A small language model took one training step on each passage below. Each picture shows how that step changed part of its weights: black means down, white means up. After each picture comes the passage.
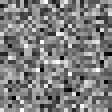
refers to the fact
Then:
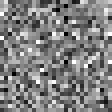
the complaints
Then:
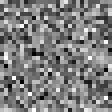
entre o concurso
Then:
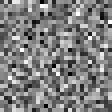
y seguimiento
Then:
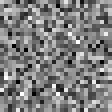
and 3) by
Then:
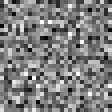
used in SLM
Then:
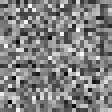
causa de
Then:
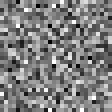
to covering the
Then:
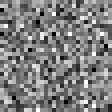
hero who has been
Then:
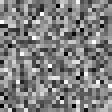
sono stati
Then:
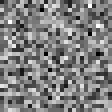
to sum the
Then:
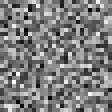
connection between the
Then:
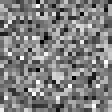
Italian coast
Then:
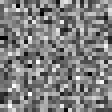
result of Ag
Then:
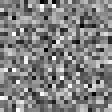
student learning for
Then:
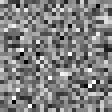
central, com
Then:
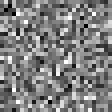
it too.
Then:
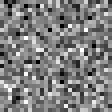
- Cycle
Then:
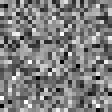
the mortality
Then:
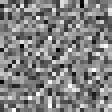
é apresentar um
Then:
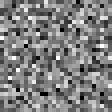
of Heavy
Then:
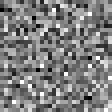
means that the
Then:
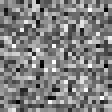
year thanks to
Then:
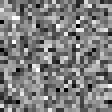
on Unsplash
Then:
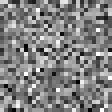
qismlari hamda
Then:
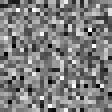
In example,
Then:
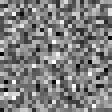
a mantos
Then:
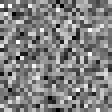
wheels of
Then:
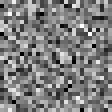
initiative work -
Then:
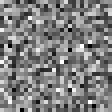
and " I "
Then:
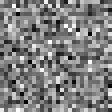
program ³⁴
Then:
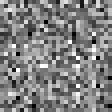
employees in
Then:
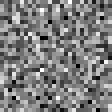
for the different uses
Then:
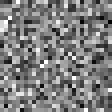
were quantitative
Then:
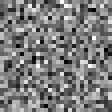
helps to
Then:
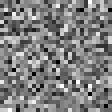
de openheid
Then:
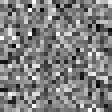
Profile of
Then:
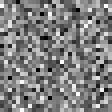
under the dual
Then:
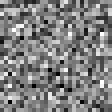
de reducción de
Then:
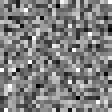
1. Self
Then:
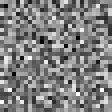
the unity of the
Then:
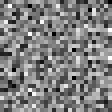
Spin Kit
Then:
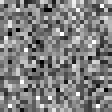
developing the content
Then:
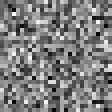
motivating, it
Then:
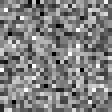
Persian basic
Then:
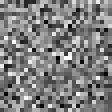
supported, and
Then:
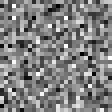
with platelet
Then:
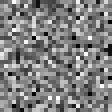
or diverse
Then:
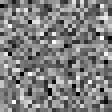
The face and
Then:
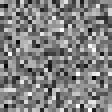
the semantic
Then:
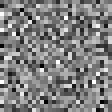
three cases of
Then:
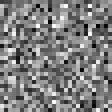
metals was within
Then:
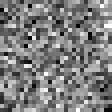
таких как
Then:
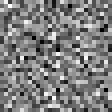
communicate a
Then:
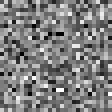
di azimut
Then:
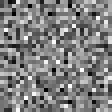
14% showed
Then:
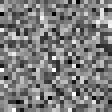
agents to be
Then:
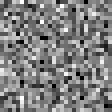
of Clinical
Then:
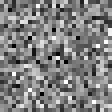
-M$ or
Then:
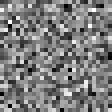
gericht op
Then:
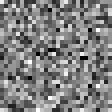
use change, and
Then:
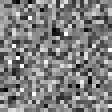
ON and projecting
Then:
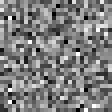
por sexo de
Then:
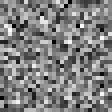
do trato
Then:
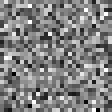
distribution of
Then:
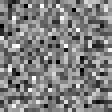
muscles with
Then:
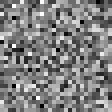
generis* –
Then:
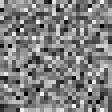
wide temperature
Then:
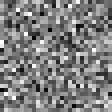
a salient
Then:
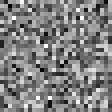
entrepreneurs are actively
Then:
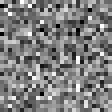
whilst the
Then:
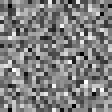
testen kann.
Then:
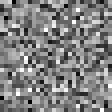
un concepto
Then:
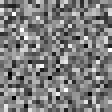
OMS –
